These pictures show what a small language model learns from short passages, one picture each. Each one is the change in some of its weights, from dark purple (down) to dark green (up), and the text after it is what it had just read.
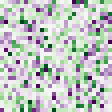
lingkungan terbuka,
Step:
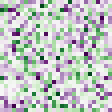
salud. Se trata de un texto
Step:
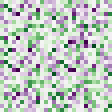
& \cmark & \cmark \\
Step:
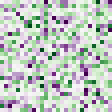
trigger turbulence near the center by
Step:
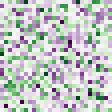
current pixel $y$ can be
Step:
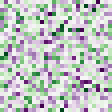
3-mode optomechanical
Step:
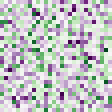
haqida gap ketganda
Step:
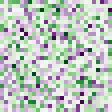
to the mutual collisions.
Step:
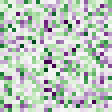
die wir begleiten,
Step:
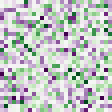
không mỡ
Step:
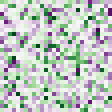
ориентированных на
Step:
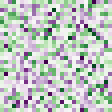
in another projection of the data in
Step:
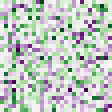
or imaged objects, which
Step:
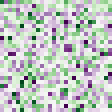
learning models. \subsection{Verification
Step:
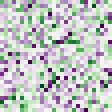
relevo, vegetação, solos
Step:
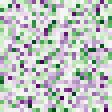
la paix et le bonheur
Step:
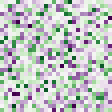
so far as I can tell, interpreting
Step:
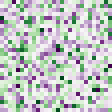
simbólica, rebaixando
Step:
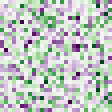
134 - Leblon | Rio de
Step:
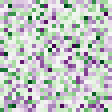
as EoS-independent, the fit
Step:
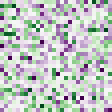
²O‘zMU talabasi
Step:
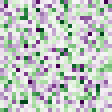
periodic array of square
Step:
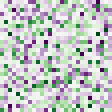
айви приводить до
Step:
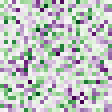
Postma DS. Small
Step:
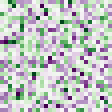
tarbiyalash, yoshlarni
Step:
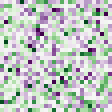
channel can be estimated using the calculated
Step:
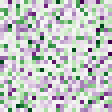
va'da qilib, ishlab
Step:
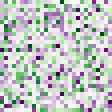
less hazy transition. Alternative
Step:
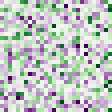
mutagène sur au moins
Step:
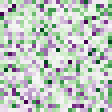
(BL Lac objects,
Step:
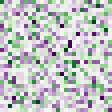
kabi amaliyotlar xalq
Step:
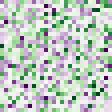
significantly weaken the bounds on them.
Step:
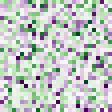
of seeing signatures of gravitons has
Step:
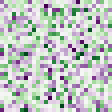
such terms to be under control. Given
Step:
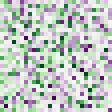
We have counterexamples to - the
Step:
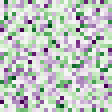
as a function of magnetic local time to evaluate
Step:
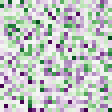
ou se o consentimento é
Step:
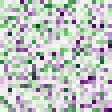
correlated disorder modifies the
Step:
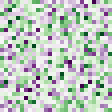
spectrum. Compared to the typical full
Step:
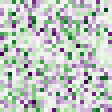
plasma formation. The $\rho$
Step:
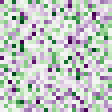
tujuan pendidikan
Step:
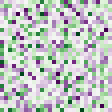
a negligibly small effect of
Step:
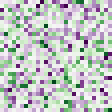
of Innovation in Education and
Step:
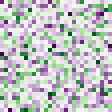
properties. This section discusses two main
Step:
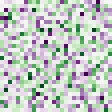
активно развивает
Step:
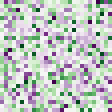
M\sim \bar \rho (a
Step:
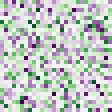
of \cite{RR}, there is no
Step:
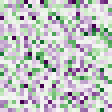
Hitlers prägende
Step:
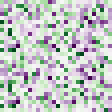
become closer and closer as
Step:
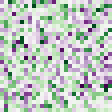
level the internal structure of the proton is
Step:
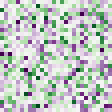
Our goal is to study and
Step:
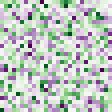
0$ and $\gamma \to 0$) it
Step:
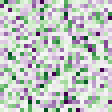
no resolved binaries with
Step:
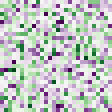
etiladi. SHu orqali,
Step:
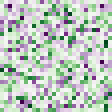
du risqué et l'intention
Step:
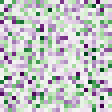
conhecer estratégias para
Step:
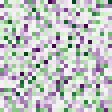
be described by a tensor of this
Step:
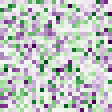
*Baxt, oila,
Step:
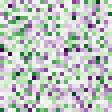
yolk antibodies
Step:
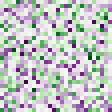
sm qisqaligi,
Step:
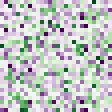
\begin{eqnarray} n_{+} -
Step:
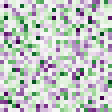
расширяет возможности
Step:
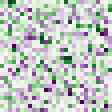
(50\% and above) lead to performance
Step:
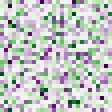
due to cell doubling. Due
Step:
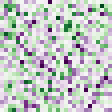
propagation of $E_S$ from
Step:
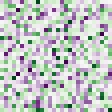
allows for investigating correlations in quasi
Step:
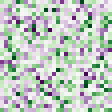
to improve the accounting of the
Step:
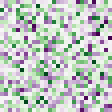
OurMABS and Tree schemes
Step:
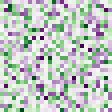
поиске нужной вам
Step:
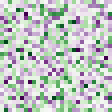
of the WKB approximation up to a
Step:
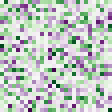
closed, radiation-filled
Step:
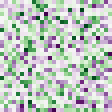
including multi-scale convolutional feature
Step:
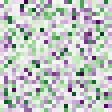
on better defined arrays of dots
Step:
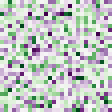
samarali qo‘llash, interaktiv
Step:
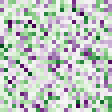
photonic crystals to flexibly
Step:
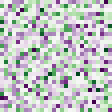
taqsimlanishini tashkil
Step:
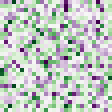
конкретних порід
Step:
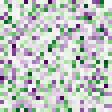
of two multilayers of the high
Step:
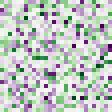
fluctuations due to the parametric
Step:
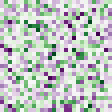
انتصار نوري
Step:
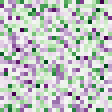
quase 4 m. A linha
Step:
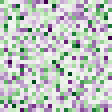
a dosis terapéuticas en
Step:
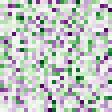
menos, atenuación, de
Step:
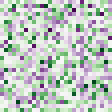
the gradients of the two curves
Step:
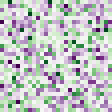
prosa Descrizione Il
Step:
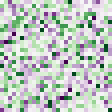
Скалон, Скалон,
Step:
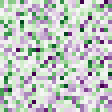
observations of samples in visible light and measurements
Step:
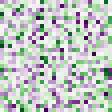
beteiligt? Bestanden
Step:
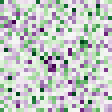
ilícito de personas) en
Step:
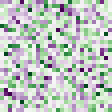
to relate this current to the current operators
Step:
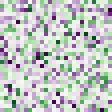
Comparison with Different Fusion
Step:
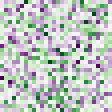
и ESG стандарты
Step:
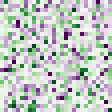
історичних наук,
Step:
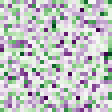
foram selecionados os artigos
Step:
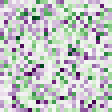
moins la déclaration est
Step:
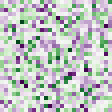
which has long been asking for an increase
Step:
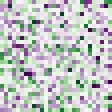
коли для малограмотного
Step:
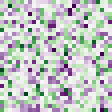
edi. Hali shaharga
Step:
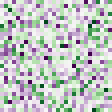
the reactions between organisms in biological
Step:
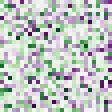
on-off controller out, thus
